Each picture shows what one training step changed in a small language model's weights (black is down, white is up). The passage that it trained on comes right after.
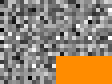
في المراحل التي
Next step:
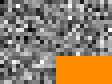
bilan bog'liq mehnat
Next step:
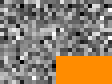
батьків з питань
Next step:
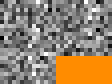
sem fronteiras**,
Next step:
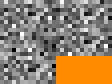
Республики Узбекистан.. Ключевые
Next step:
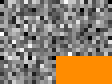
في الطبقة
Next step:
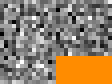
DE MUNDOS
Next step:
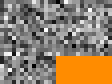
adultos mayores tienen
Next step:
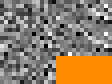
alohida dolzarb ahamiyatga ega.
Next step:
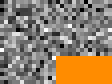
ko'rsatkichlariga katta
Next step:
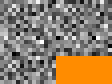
мире и в Узбекистане
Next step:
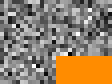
к проблеме понимания
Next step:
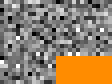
Особенно это
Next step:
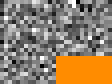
yaitu kurang lebih 70
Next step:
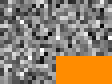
o compromisso com
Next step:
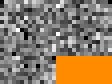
secara langsung
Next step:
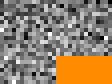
ishlab chiqishdan iborat.
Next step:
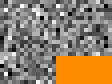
temperatur suspensi
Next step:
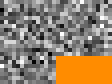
Bo'lajak kasb
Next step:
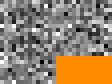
primera corresponde a
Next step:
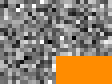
de la corbata
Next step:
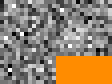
L. Впервые
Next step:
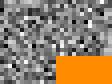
hukm surishil
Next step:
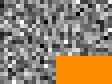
talab qildi. Shunday
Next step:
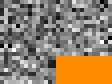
превышает количество
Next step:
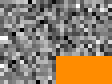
qancha mahsulot ishlab
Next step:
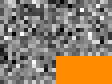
todas as mulheres da
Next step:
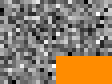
сила природы, —
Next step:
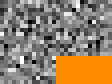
usullar samarali hisoblanadi: -
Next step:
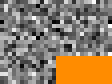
sensação do objeto com
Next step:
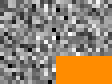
estructurales que crecen
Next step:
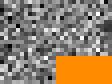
В назначении
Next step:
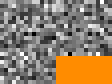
contribuições para o
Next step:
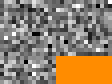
través de ella se
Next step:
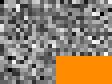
якісного контенту
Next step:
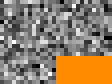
**The Lancet**,
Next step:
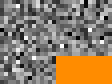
қилишни, 26%и
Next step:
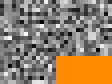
responsabilidade por aquilo
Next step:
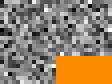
dénominations utilisées
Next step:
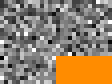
циклах по 12
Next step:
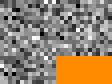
(ВПП) является
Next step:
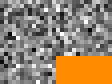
Shundan kelib chiqib,
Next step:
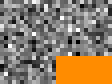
sino en las explicaciones
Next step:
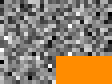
заметки о былом
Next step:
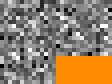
edən inkişaf
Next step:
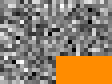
de preparación y
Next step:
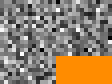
молекулы DO3
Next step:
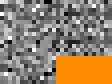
bermakna air yang
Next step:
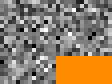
uso de EDV.
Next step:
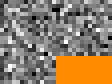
MDH mamlakatlari
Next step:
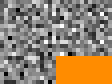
dice que existe un
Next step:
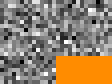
de vazões no sistema
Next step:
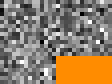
такую причину
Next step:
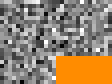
Информатика 1
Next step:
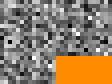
de Dongala, les
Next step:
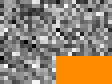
levadas à frente.
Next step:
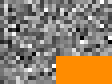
общих точек,
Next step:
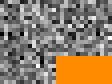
și sosirea
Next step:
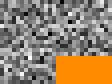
compromisso global sem
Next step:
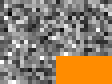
manfaat bagi
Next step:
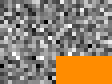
beradi. Bu o'z
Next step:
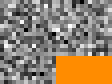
de Instrumento.
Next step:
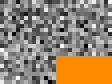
ser como algo más
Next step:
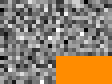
keng ko‘lamli,
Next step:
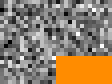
hisoblar masofa
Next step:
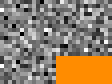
СП ООО"
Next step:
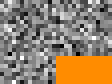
a ideia de que
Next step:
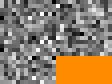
Endometrio 1.-
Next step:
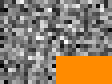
yili ko‘plab
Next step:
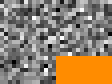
No Brasil, a pesquisa
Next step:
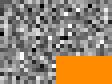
ishlanmalarni keng joriy
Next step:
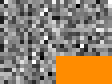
C*). La finalité
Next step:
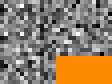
malaka oshirishlari,
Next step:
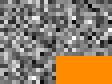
могут внести свои
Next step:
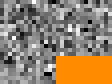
mujeres jóvenes,
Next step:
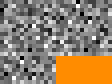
G.M. et
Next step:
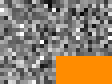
bartaraf etish va
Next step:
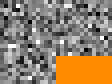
10. Gewichtung
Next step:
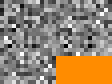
осеннего и
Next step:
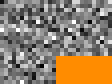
muammolarni hal qilish va tahlil qilish
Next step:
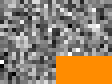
de internacionalização em
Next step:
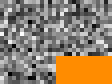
²Doutora em
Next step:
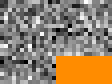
bei der Erstellung eines
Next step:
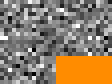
Ситник В.
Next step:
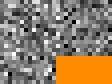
de cumplimiento de los
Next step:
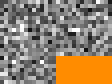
faol fikrlash jarayoniga jalb
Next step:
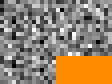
діяльністю і формуванням
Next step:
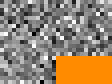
как состоящий из следующих
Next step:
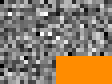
ularning mineralizatsiyasi
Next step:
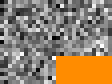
ko'rsatilgan xizmatlarning
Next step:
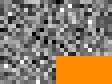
эстетические и
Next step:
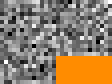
aos dados atuais.
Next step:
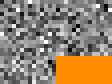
додаються ще і
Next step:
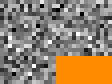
01, indica os
